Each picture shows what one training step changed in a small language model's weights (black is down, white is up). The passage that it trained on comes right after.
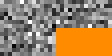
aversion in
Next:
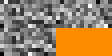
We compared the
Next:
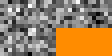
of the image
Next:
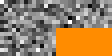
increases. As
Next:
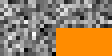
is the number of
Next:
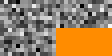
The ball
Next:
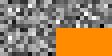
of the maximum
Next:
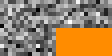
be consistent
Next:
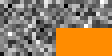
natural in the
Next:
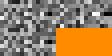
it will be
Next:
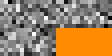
and the corresponding
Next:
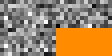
we begin with
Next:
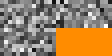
the required
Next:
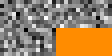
bounds a
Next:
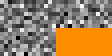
components are
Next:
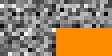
so if we use
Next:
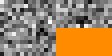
fix the quark
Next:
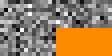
theory ({\it
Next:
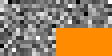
In an ideal
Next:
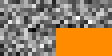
the Segre
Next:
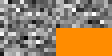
Note, the
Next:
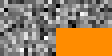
solution to the
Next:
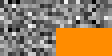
This indicates a
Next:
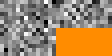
\vdots &
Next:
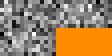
to the three
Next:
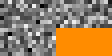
the timelike
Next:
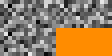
natural and is
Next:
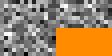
goal is to
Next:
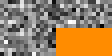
order interactions
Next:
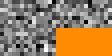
core mass
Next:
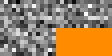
The maximum
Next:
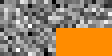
\item {\bf
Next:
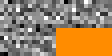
and thus if
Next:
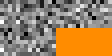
$W$. Then
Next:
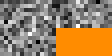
two-time space
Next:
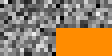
from the fixed
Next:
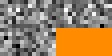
of a generic
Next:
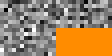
schemes such
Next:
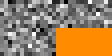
as the effects
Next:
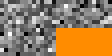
the total $
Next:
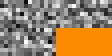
close to that
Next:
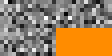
and how
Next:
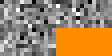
\infty$. The
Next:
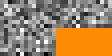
is true
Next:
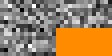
the sate of
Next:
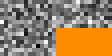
smooth and
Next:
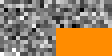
positive activation
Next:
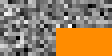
is finite and
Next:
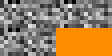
This is no
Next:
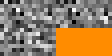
We thank
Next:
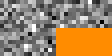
we have a
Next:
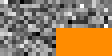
dust and
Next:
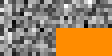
to be the set
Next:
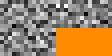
called weak
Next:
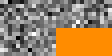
respectively. That
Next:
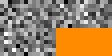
directions is also
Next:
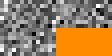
powers of
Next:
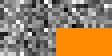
\le \theta
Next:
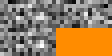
with several
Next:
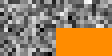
the complement of
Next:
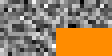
associated to a linear
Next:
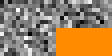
that \[
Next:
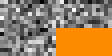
Now ${\mathcal
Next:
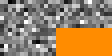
then can be
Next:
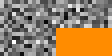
note how
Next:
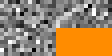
if'' part,
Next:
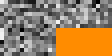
events in the
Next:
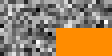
be applied
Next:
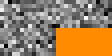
In the most
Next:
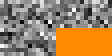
known theorem in
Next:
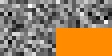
weak solution
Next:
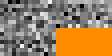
identical band
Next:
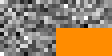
radiative phase,
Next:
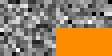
its first and second
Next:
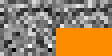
have a high
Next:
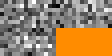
again that
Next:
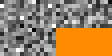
the indices
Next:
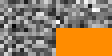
will search
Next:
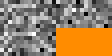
the process of
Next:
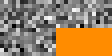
above differential equation
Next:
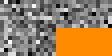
The pure
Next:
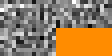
mutation is
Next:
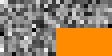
error over time
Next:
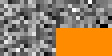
is a standard
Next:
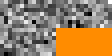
not used for
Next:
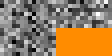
refer to the
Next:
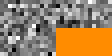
any given distribution of
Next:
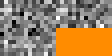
to Eq.\
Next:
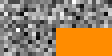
Also in the
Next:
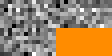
such that $\lim
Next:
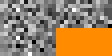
paper arises
